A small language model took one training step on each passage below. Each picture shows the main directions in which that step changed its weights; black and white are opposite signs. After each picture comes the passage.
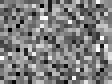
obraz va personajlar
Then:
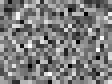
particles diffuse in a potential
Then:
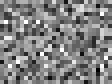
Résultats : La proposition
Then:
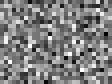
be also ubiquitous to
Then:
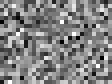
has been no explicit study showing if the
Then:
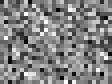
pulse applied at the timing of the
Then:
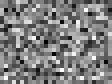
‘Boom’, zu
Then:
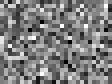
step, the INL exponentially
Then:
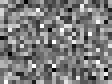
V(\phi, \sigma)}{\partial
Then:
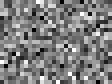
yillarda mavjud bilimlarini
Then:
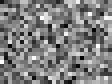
laboral (concurso de
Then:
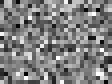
Ameliyatı Sırasında
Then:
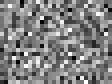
microstrip resonator
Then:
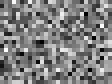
* Doutorando no
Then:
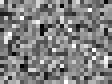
not couple to any of the other
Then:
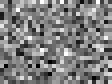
\rho^\prime N} =
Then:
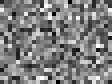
PI, como, por
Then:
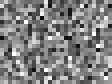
Allroggen: La
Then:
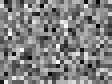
Department of Politics and
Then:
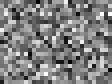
it and, in this way, to
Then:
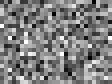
support, coping strategies,
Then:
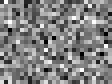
sketches in Fig.4 and
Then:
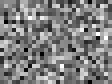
moddalarni baholash.
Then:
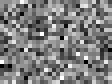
with warnings), and removed
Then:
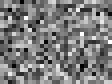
movements by the Ultrasound
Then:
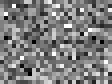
розглядаємо як
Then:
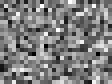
the superconductor will continue to
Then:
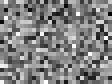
Kontakt kommen,
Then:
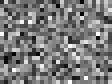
programme d'ajustement
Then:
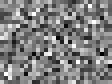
of high-energy sources, the
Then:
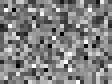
estimates differ as the Weibull estimates
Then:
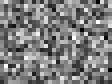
u digitalnom marketingu.
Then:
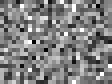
boshqarish omillari ham band
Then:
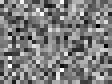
Ички ишлар
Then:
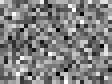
profissional, entre outras.
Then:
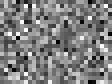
en el CEA. Tabla
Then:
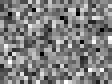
the National Research Foundation of
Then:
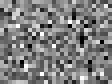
chairman of the
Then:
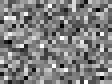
practical implementation[27]. Graphene
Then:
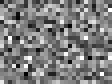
a real problem for the statistical user.
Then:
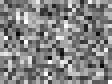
database. We only report the results
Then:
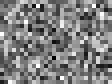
*Le Journal du dimanche*.
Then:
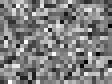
наш погляд, не
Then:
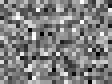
a threshold, the voltage is
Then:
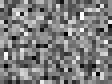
used for the same purpose.} While
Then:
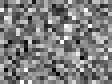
exótico, e nunca
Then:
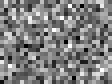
організованого за
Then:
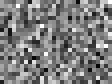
Az invázió
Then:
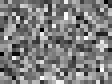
ayollar va erkaklar
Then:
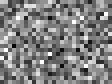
de realizar un AULA DE
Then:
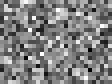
\caption{Layout of the
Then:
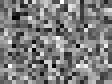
location of a gravimeter
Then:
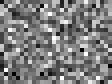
realism, and thus the Bell
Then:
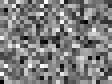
represent a technological breakthrough.
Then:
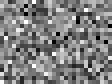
риском почечного
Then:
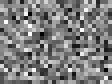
Reinbek bei Hamburg:
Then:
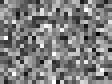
to use ``gating and
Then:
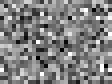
la mayoría desconocida de
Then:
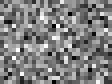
einer Anfrage und
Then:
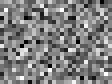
ularni bartaraf etish uchun
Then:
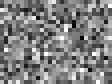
zahteva poslatih
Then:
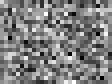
is able to successfully remove
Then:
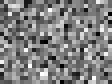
Its location is coincident with the
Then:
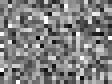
o‘rtada ham
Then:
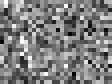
производительности и
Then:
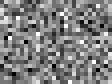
saisissable qui en permet
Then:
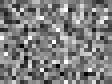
provided by the incorporation of
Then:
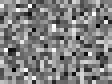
Matriz Normalizada
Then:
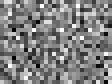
Paternidade. Abuso
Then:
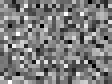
Each block has $8\times
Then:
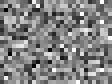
пациенток, что
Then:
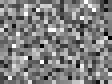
$a_0$. Energies
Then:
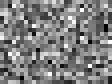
митро- ⁴⁰
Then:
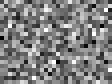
the branch $B_u$
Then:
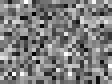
F}\right>$ at different
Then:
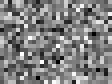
merit, să aibă
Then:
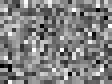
color scheme is used to denote out of
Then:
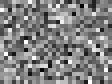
correspondiente a la
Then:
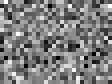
orbital frequency gets close to the resonance
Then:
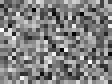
We quantify the localization of
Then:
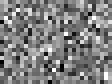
Daten unsere Wahrnehmung
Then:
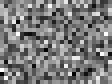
Tarixiy jarayonlar va
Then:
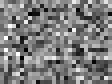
đến an
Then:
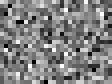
l'organisation puisse
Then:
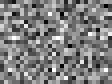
intensive approaches, such as one or
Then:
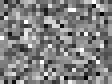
masses and the lower center of mass energy
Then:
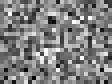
s'empresserait de
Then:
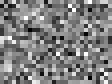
Яценко М. В.
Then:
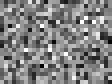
axborot oqimlari
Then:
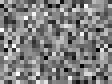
Ще одна книга
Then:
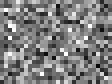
therefore expressed as $$F_p
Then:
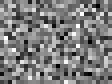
influencing the evaluation of the
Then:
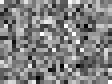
weights to higher-density regions
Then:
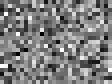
herdadas, afetos e
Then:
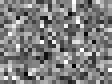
retained but with different interpretations
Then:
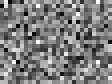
narsa ma'lum
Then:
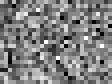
Figura 1: O movimento das
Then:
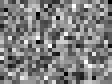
Adabiyot va sanat
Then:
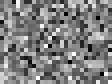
ps after illumination. After
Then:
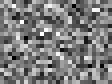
three different radii. See text
